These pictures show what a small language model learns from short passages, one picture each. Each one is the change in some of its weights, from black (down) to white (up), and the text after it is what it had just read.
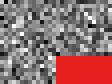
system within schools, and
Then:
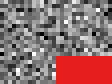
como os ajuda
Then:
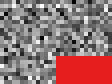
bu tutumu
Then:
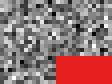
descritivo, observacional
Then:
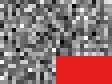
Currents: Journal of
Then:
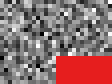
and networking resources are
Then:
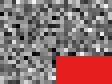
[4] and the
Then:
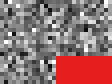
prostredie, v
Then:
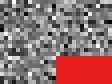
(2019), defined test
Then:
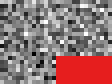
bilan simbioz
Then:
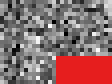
confidently come of
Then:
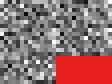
of learning, and one
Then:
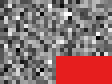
payback time especially
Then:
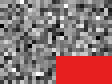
n_0 be the
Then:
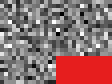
each year from 2000 to
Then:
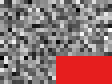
to the research and preparation
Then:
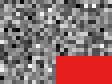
musiqiy asarlar
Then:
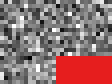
demand for goods is
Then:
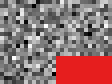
a concentração
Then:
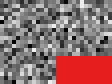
zoals resultaten
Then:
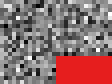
flown on all areas.
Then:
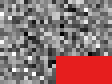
in which on-scene
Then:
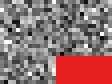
considerable discomfort
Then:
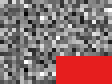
case from 57 women with
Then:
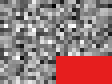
ham o‘zbek tilidagi
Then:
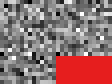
in the various survey
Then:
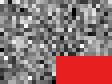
an effective method to support
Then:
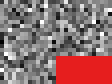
other element such as other
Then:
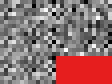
from the maximum temperature up
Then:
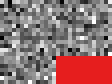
use to protect the
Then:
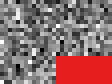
wastewater treatment
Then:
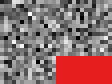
de materiais e
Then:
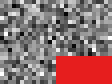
growth in East Asian
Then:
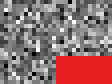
current study provides a
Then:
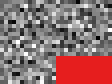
maqsad qilib
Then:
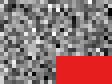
p. 4. Order
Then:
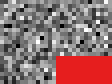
torsions involving
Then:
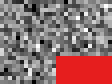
growing awareness.
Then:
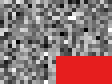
fulfill the economic
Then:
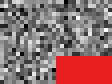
entered science.
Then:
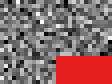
been reported to date.
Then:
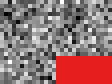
High compressive -
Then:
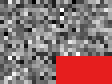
is because most of the
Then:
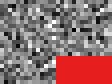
treatment of premature
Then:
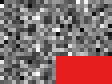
effectively improve the information
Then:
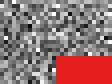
proposing strategies that
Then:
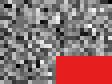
the most relevant mechanisms is
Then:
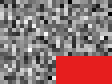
der geplanten
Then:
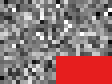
центры по
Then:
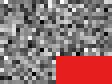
tenham sido
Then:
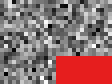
the contact with young
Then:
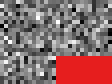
be minimized using
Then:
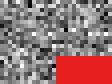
et des études
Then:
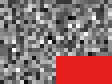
domain. Finally,
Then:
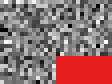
method, b represents
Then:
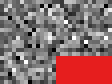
86 years. The study
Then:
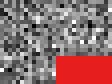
complex FE techniques should
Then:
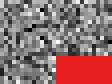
for the estimation of
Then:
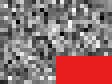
in each quadrant of
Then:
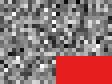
state which impairs
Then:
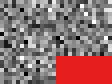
research, a focus on
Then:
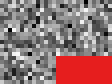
control del menú va más
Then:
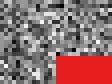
influence how feedback
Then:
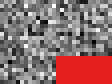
is continuing, with the
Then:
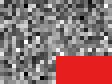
Sample 1 Hand
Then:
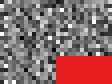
stress would be higher than
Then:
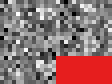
imagination to promote
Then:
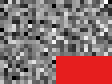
precipitates are
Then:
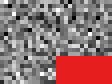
is the intrinsically
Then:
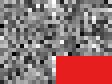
type of relationship between human
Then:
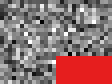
very few researches
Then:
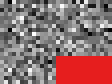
wieder an die
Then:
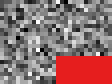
ability regarding to the
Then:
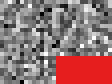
en esta investigación fue
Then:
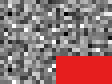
І вічність в
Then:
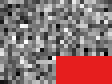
With the availability
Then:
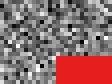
tapioca and
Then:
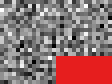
chorlash bilan bir
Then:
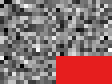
approaches to interpretations of
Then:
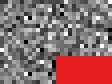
are made depending on the
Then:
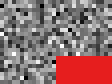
су вези са
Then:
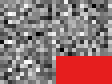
ELISA test
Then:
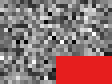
a reflexão sobre
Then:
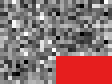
qissasi faqat
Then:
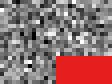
Eladl, M.
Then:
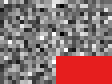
50g of Neem
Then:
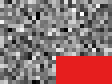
sensors, Sporting
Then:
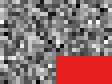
en sentido contrario
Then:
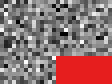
I constructed a model
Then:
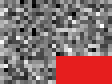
necessariamente manteve
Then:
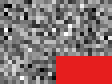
can support various materials and
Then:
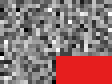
perimeter of the
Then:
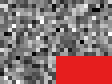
the declaration of
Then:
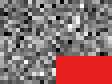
either networks from
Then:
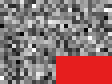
significantly long consonant following
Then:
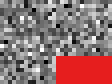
Her work was mainly
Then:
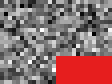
institutional, technological,
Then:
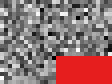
los términos que
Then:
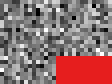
de este tipo,
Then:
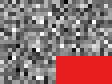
agency banking and
